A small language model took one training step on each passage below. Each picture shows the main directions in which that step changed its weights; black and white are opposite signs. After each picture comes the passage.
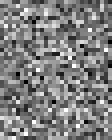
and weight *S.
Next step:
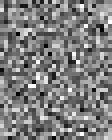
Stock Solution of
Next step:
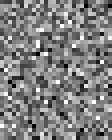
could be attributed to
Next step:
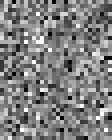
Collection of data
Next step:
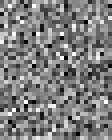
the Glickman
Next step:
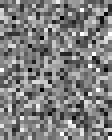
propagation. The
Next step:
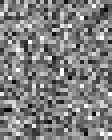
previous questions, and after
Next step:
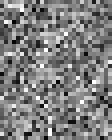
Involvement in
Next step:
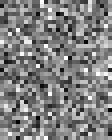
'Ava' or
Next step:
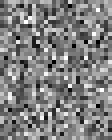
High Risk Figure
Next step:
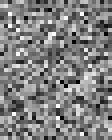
the review notes.
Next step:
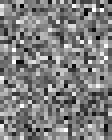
the thyroid
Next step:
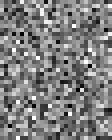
on the ambient temperature
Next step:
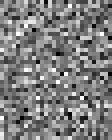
non-linear and
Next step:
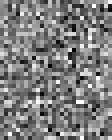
5th percentile
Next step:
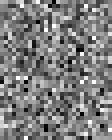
related to the annual
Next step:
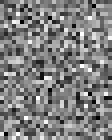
a change in behaviour at
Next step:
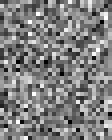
mobile, low
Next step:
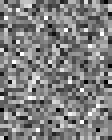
more while they wait
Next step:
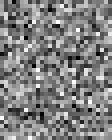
and ω_M
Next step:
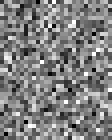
therapy to understand better
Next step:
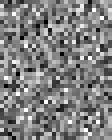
vitro model allows
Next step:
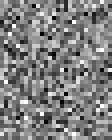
Kelder T,
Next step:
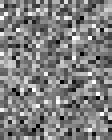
very high. Another
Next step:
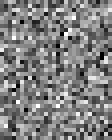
the high amounts of
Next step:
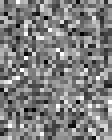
of causing SCC
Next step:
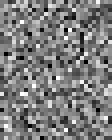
the application of AI for
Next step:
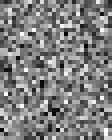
should be described by
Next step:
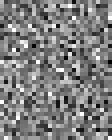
documents may be
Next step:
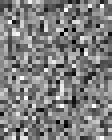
the correctness of
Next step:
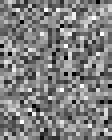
the application[5].
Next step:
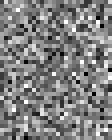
of Turin. The
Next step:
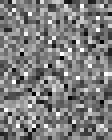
is the scholarly
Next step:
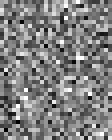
Exclusion criteria
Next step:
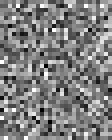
version of van
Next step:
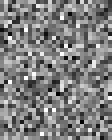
content Total,
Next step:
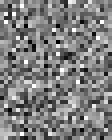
each plot has been
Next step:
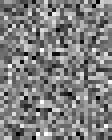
possible research projects?
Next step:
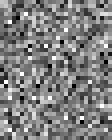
other than these blood groups
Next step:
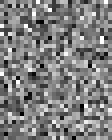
recover to its former
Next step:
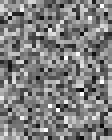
humans. This paper
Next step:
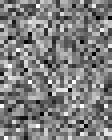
establish correlations and
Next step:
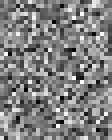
unique women)
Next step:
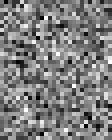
vitamin and
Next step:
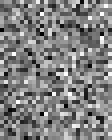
for filtering technology and
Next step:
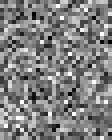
incomplete, as
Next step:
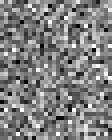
the teaching and learning process.
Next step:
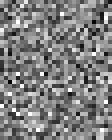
growing economy.
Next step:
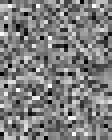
identified till date
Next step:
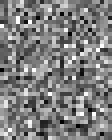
maximum preservation of
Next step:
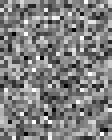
with the immunization
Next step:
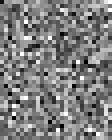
ovatus* may
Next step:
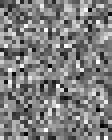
areas. MEG
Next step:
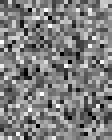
out the importance of
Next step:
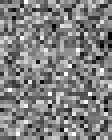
use POWER|
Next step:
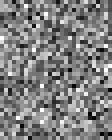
rate, kg/s
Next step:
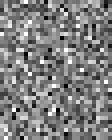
management of the special education
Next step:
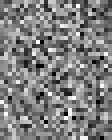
are a key alternative
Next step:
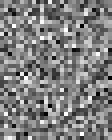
ter treated with the same
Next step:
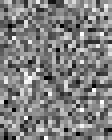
of scholarly
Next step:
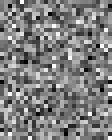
- to be sure that
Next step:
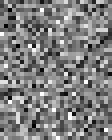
single column
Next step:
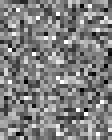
of solar radiation
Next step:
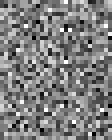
over the other — it
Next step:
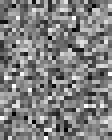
New article:
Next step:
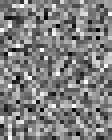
convention. At
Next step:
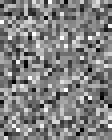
Accepted on 08
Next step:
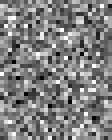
preceding generations through
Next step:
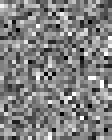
most effective measure is to increase
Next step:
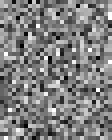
intersection of two
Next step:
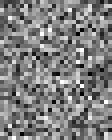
from Yoshida
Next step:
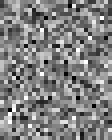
significance than the modest
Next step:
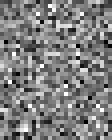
and community service. As
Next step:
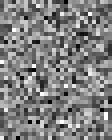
We included the following
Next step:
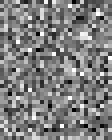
one tri-axial
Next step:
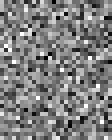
neurons in area
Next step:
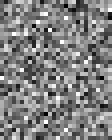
heat in the range of
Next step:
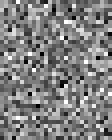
was decanted and the
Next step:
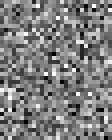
composites. Water
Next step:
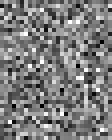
system. Based on the
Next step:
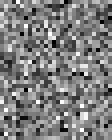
According to data
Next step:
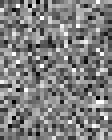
in Table 5. Table 5
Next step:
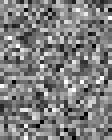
and pre-matrix
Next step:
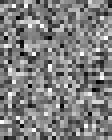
simple, fast in
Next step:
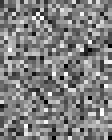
students studying early
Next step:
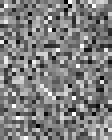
Fig. 8a and
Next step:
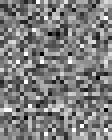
other information of public interest and
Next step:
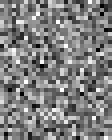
development of a robust
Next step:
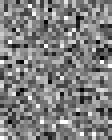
°C. The
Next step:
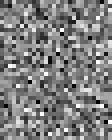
expert's decision being
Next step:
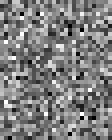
first vehicle
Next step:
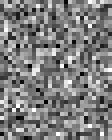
Koll Mann et
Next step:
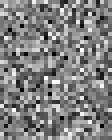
and interest schoolchildren
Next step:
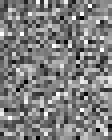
significant statistical difference between
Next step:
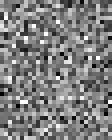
concept of legal
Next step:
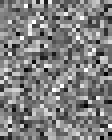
resource. For the first
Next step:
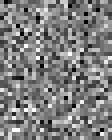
have efficiently used
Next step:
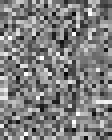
key elements are risk
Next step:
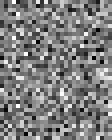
time, in addition to in
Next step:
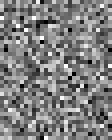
forms (which
